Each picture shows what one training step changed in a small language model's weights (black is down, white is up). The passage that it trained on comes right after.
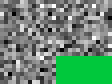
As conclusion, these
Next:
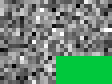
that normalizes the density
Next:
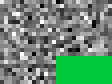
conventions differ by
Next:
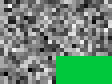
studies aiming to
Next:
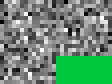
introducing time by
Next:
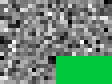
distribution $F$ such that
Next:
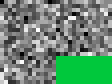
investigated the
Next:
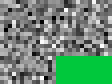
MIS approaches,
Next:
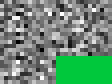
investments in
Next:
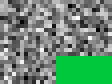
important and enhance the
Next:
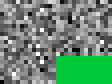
2N$ lattice
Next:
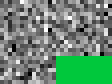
they decrease it.
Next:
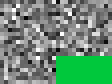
in a multilayer
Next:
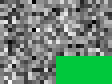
and \km observed
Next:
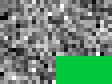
was seen grazing
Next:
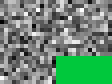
first order system associated to a
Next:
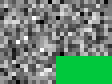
shift (using the
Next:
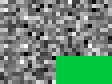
preliminary data for
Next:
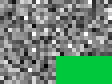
as restricted Lie
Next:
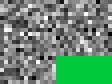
according to the
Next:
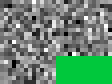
optimal threshold
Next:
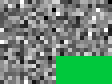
that all entries
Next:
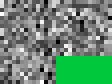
h_r$. The
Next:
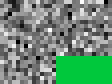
of strings, which
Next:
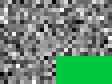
screens, the
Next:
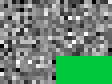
nearest observation from
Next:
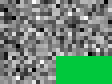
plots, the
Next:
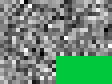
conditions, there exist
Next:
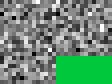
successively all
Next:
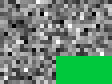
representation each link between
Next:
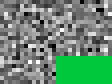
EU meetings.
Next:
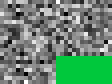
of cereal import
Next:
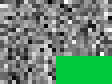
accumulation. By
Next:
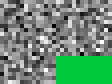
the figures, show
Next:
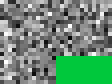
density matrix can be described
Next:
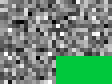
covered in a
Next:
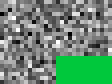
thin Se metal
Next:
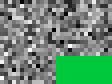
of the latest data
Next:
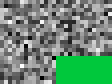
explored in section
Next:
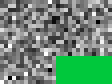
Sri Lanka,
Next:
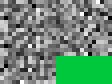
change of potential energy, this
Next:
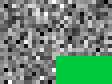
be directly observed in
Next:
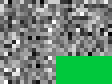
to show how the proof could
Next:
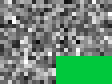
in the PRC.
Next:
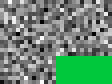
flat. Therefore,
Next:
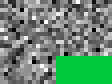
function of them is independent
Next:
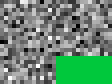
the chosen DEM
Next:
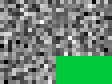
Dehn filling
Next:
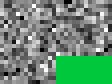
only one product with
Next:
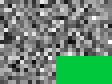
results even when fused
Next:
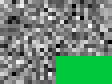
washed with ether as
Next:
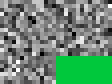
setting viz.,
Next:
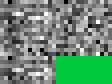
follows. The values of
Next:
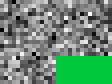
consists of smooth
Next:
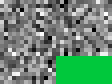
contained in the graph
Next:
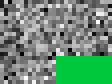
the producers, and
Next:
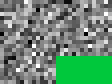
are available for
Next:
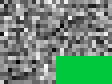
bleeding during
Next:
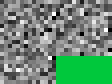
solar radiation
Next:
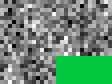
and electron-number
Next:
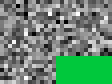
inverse root of the
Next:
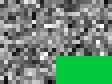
row of $\bA
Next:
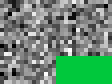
of the actual
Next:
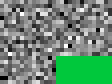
bounded domain with
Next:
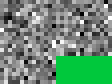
on the condition number of the
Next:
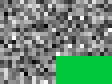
as depicted by
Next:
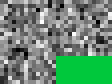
ring, called the
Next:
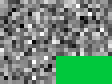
by the resolution of data
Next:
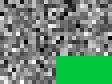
of star-forming
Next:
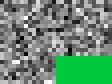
symmetric operator $A$.
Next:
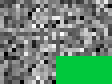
for developing code for
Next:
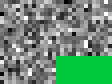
area for future
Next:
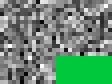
outer disk.
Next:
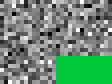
policy of the
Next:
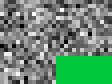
with the action of
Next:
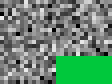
the trace of the
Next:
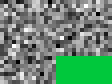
disproves a claim
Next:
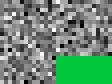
drive photons
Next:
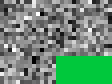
T. Darden,
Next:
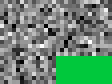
tensor powers
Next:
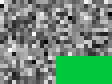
flow derived using
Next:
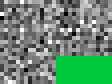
and Uses,
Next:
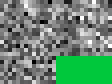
is seen as one of
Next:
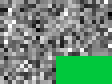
and the second term to
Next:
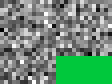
also becomes a
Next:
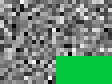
sparsity, defined
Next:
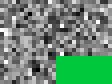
Information could be provided
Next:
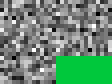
const.~, \ee
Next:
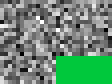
the current node can
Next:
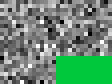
there exists a vertex
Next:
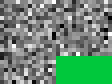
All other reagents
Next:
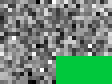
an uncontrolled
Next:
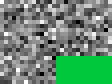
perpendicular to
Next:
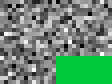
a sufficiently large
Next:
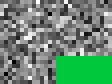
estimation of the
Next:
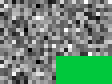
division. During
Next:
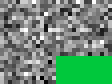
[6]. The changes
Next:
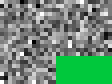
by national statistical
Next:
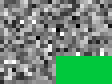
the average cell
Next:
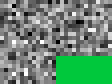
classified as
